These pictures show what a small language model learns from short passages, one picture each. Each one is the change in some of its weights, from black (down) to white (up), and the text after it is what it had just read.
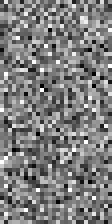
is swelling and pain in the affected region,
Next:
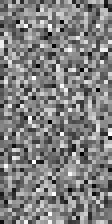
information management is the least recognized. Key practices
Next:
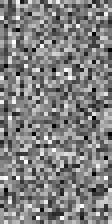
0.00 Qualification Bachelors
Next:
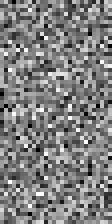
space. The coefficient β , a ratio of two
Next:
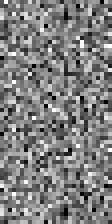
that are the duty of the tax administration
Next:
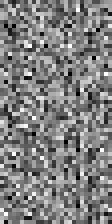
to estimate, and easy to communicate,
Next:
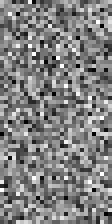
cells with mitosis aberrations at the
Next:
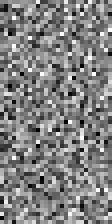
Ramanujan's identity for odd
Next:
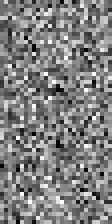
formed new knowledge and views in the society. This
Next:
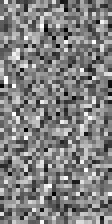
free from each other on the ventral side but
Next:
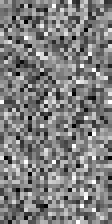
The GO-PF/EPS composite material
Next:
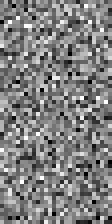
strongly agreed that music affects communication, with no significant
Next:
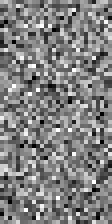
a relation between visual impairments and
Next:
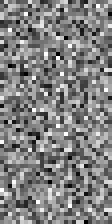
of additional diet or lifestyle modifications.
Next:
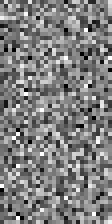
of the cost information in a very small,
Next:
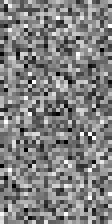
of end-user devices. We also
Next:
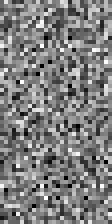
one against the standard key. The data generated by
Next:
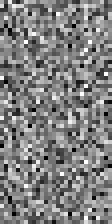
Dudon [6], and has been described
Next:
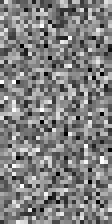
formulate using different plants part which richest
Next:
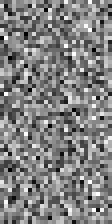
from Chennai, India, is one
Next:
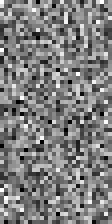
Analyzer software; also, the density of
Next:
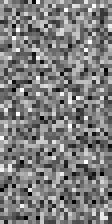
represent offline probes evaluated with a standard
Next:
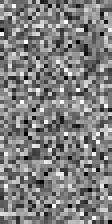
illness and mortality occurred at median of four
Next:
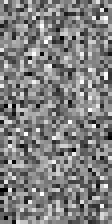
as a means for cartoonists to
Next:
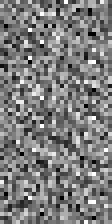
revealed mainly in August-October, at
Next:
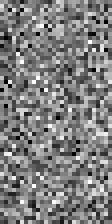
detected positive for Covid 19 RT
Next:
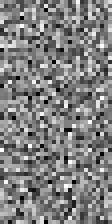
(one of which would function as the control while
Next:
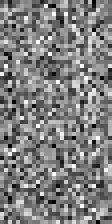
organizations, as Santora et al.
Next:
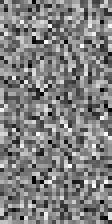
formulation of loaded extract was seemed stable
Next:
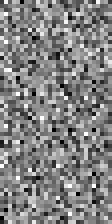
arising with these kinds of tests can be
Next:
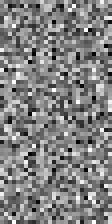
$A, |B|$ and C will
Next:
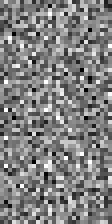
sharing creative ideas and solving problems. Keywords
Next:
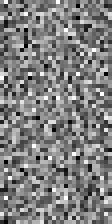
in the continuous. She has known him for over
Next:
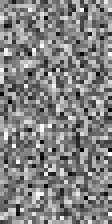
category. The total coal requirement including
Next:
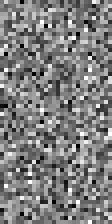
which supports their application in medicine to treat a variety
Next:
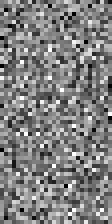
improve the corporation communications, it
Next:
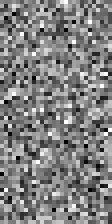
Early diagnosis and emergent evacuation lead
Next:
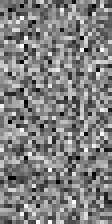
Using Predetermined Text Model and
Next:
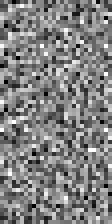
decision. III. METHOD Analysis of existing data was
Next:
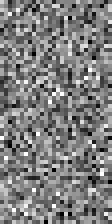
bending moments and shear stresses, which
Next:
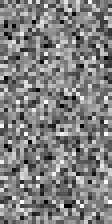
for $x \gg 1$. Thus,
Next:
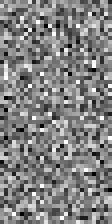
age of onset was 51.04
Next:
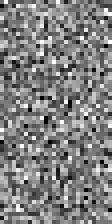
to each server according to its capacity. Although this
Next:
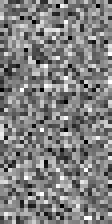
ceiling. The thesis of
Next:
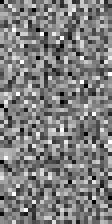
are masons and the 31% of respondents are
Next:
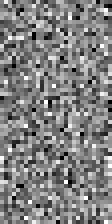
represented and properly categorized. 2b.
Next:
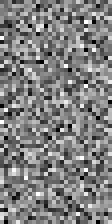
data. The sero-prevalence rate
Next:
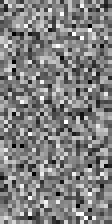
so users can easily find important information to determine if
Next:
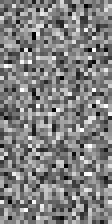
flood damage to roads and bridges
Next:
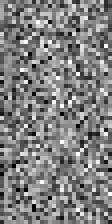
robust and general method was developed for the direct
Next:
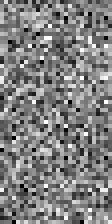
functions for working with machine learning models, there is
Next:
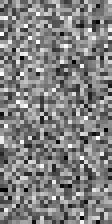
hand, when an additive with a
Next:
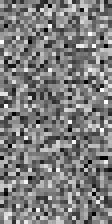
titanium nitride, aluminum
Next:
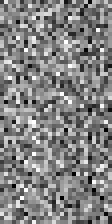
as criteria for selecting actions that protect persons.
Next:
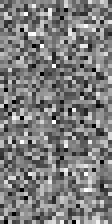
and follow up by Glasgow
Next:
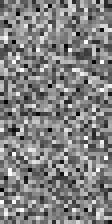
create and design products that age gracefully and
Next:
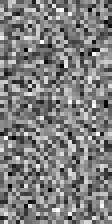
To eliminate additional instrumental broadening the
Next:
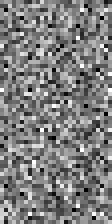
not acceptable. In contrary to them the
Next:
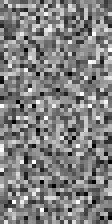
coordinator of two large Marie Curie
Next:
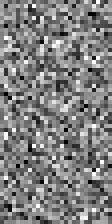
of 320 nm absorption band in the U.
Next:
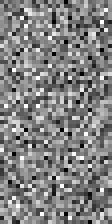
But it is known from experience that compared to
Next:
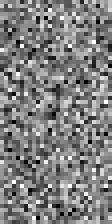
without worry about adequacy increasing CVD
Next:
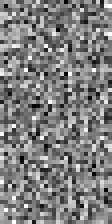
(V). From 2 gms. of
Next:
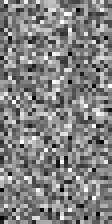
reefs are commonly formed by a limited number
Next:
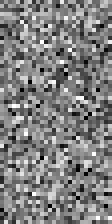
theory, this paper explores the impact of firm
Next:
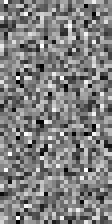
in the earth. Due to the much higher heat
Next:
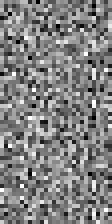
Modulus GPa Strength MPa SD
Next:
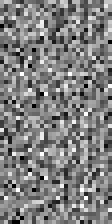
the other two prints in the three images in
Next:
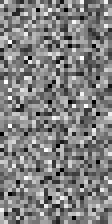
subsequently articulated the majority of words
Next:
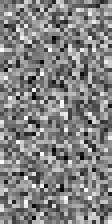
farmers is presented in Table 2. The result shows
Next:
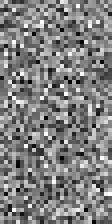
our understanding of microplastic pathways in the
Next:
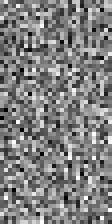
to the formulation of far-reaching solutions
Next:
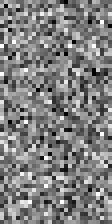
of Feeding in Evolutionary Science.
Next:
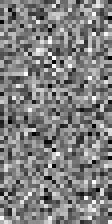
potential effect of the ketogenic diet on mental
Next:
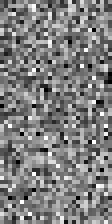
G., Mohapatra, S.
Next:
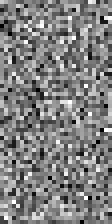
a local edge, and the pattern represented by the
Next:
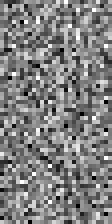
bone loss and for periodontitis
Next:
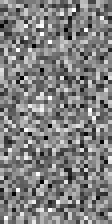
a detailed knowledge of the highest social classes, which
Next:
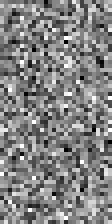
years old. The prothrombin time,
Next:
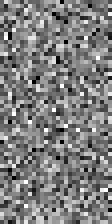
the previous step are then assembled and placed
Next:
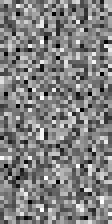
the interval $[-1.5,
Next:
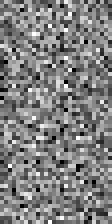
communities of colour, to secure for those affected
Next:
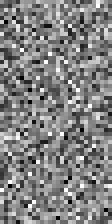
sector turístico y
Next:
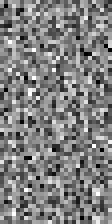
Rajamangala University of Technology
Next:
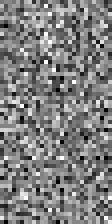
curator of the University of Dorpat,
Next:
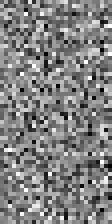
and motor onset (in minutes) for groups
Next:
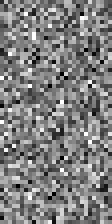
is indicated by levels of blood urea
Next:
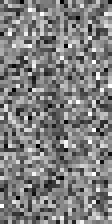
later verified by Lax [7].
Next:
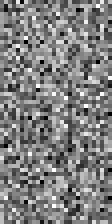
pharmaceuticals approval in the UK
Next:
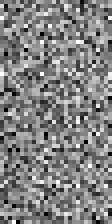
first century of Islam. The critical approach to the
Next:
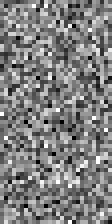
large potential in South Sulawesi
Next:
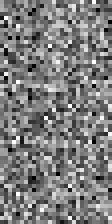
AND SIGNS OF CNS
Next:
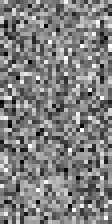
in line with (Rashid et al.,
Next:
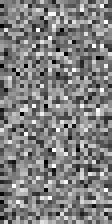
staking a claim to the low-wage
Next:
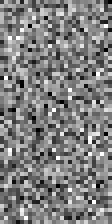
paper transposes the overall situation of the companies,
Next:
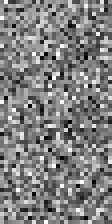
implied that the model by itself is significant.
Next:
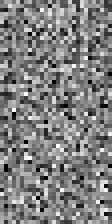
learning interactivity - Ability to develop,
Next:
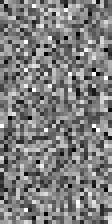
4 and 5 demonstrated a more adhesive
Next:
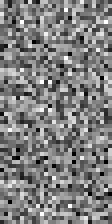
form of (T, I, F) ,
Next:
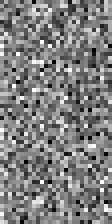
keeping for over six months. Other
